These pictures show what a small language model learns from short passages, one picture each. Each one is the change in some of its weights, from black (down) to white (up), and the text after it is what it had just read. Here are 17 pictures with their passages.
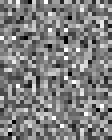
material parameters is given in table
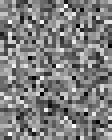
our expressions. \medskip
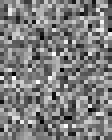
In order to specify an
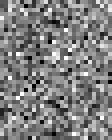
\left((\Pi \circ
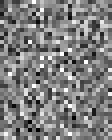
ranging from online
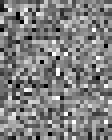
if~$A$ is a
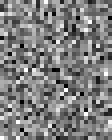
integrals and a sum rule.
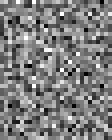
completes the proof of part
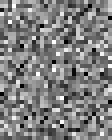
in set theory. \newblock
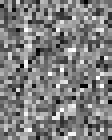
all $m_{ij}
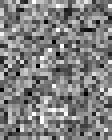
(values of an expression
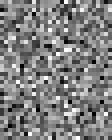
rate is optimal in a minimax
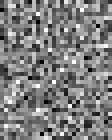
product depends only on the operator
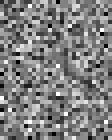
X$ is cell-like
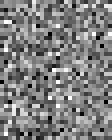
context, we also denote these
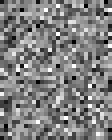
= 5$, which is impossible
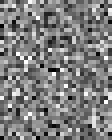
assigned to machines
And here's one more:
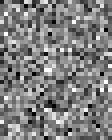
\mathrm dw \notag
